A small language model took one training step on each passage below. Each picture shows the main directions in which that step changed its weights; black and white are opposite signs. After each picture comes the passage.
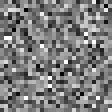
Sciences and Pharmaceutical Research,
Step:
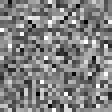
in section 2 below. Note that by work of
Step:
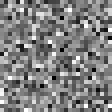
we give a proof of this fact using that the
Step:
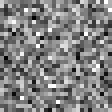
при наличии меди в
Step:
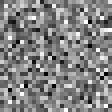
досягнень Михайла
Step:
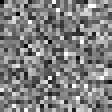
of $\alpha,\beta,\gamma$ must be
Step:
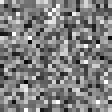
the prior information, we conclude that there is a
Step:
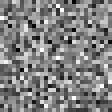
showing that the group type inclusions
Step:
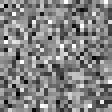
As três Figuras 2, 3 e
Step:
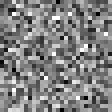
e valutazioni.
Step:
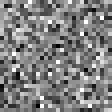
and converges to $\tilde{\mu}_{\eta}$
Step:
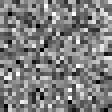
qarshi ish ko'ruvchi,
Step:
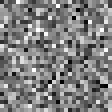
no modelo, mostrando uma elevada
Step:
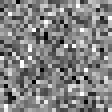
safe implant placement. This
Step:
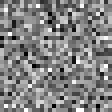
been studied recently in connection with quantum cohomology
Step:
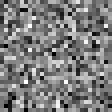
61 davlatda 63 ta dasturlari
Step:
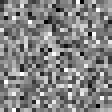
of $n$ we set $b^1
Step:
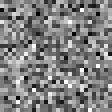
извънкласните се
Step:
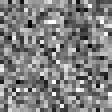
illustrate this, we restate results from
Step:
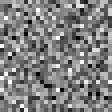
and Gorenstein injective approximations for arbitrary
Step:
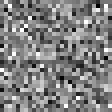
SI Válido SI 1
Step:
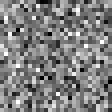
increases whenever $i$ is increased
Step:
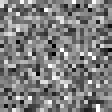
the entire plane with no gaps and no
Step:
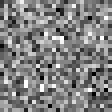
Ольга Евгеньевна,
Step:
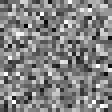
da República, somos, por
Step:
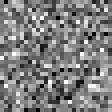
TALQINI: ETIK VA
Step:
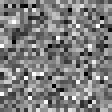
распределяются по двум
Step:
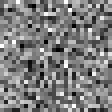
}{\quad} \newcommand {\ah}{{\frak
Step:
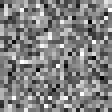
в свою очередь,
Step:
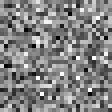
[Tch, Lemma 1], the
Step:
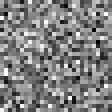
computing processes. However, if the computing
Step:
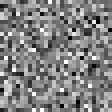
$\la$ has \emph{weight}
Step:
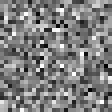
badiiy asarni his qilishning
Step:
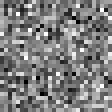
j_r$, there exists an integer
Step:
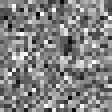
dan obat-obat terlarang
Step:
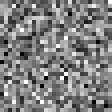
reconhecimento inquestionável por
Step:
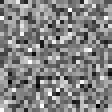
$g$ be positive functionals on
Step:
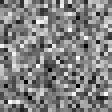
treinamento adequado para
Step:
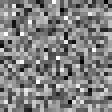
RevistaFT é uma **Revista
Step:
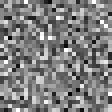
a simple expression for the probability of finding no
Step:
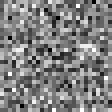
lower bound. For further discussions of explicit
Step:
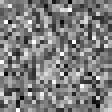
mexanizmlari va ularni
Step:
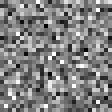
32. [Amir Temur
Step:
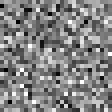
een volgende afdeeling. In
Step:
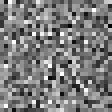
The centralizer of a subset $S
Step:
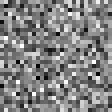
CR manifolds and using them he established local
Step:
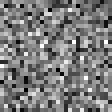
the exacerbated protectionism that
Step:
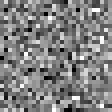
\scrE_K $ has the homotopy type
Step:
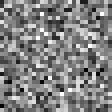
on their relative sizes, then \benn
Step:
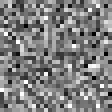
(XXX). P: Não sei
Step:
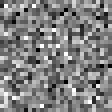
разрешения [3]. В данных
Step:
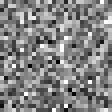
plot the true quantile values at the current
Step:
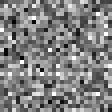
прекратит существовать.
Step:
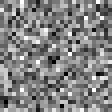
che illustri, pur sommariamente:
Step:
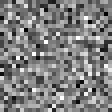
oʻtish uslubini ham
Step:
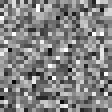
investitsiyalarni cheklovchi
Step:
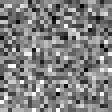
and Li (2016), assume that all eigenvalues of
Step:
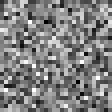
of $w_\delta^*$, we can write
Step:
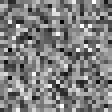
is still no definition of intertwining operators among
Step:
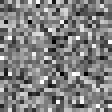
above formulas is to be used.) The
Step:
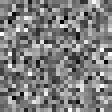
lozim. Bunda interaktiv
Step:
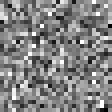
rivojlantirilmasa, tasodifan
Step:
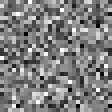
can be straightforwardly adapted to the general
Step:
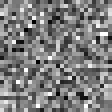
us estimate the bilinear form (14) as
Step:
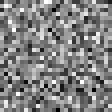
uniquement sur le contexte et la réalité
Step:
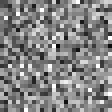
stagnation w.r.t.\
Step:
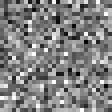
and environmental sustainability:
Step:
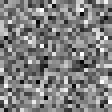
$ which is at most $ c_3
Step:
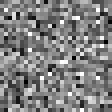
a finite simple graph with the vertex set
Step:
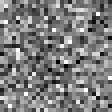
dikumpulkan pada tindakan
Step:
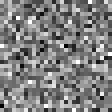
başka şehirlerde
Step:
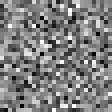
further implies that the lower bound of the optimality
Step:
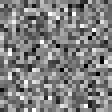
продуктивных нестандартных
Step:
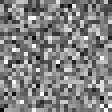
una intoxicación y una contaminación
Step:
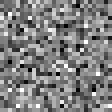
aspects affecting production efficiency are
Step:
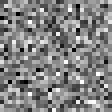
in the spaces of matrices. Recall that the
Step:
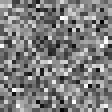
\blu{Lipschitz} sets
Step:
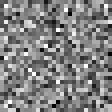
the above system to a scalar inequality governed
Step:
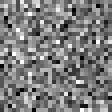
(2011). Manejo de vía
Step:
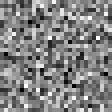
Ramat Gan, Israel}
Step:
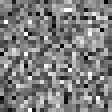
perhitungan data-data input dengan
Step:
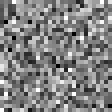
se producirá un sonido tonal
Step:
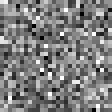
gives $P_k$ a payoff of
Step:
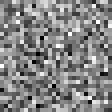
takrorlaydi va x.k.
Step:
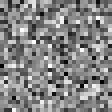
we shall deonte by W, such that
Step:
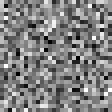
called a solid spherical harmonic of
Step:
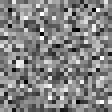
ile test edilmiştir.
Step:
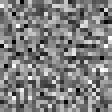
this end, we need some notations.
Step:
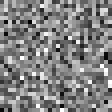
of mastery of quality reading in
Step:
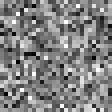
вигоду. Просторові
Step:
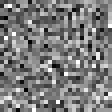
and geometrical objects. As an application of these
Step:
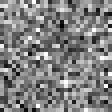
nombre premier p qui est égal à la
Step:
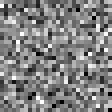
народних обрядів та
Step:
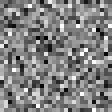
\min(\text{Re} \
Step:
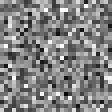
implementation of practical techniques in history
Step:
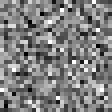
involving $\psi''$, and use this to
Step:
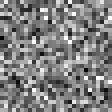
no exercício da jurisdição
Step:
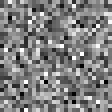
work for DG schemes has demonstrated that
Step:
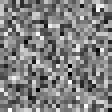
just a handful of results about Noether's
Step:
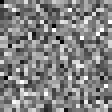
of the equations of motion. Aubry
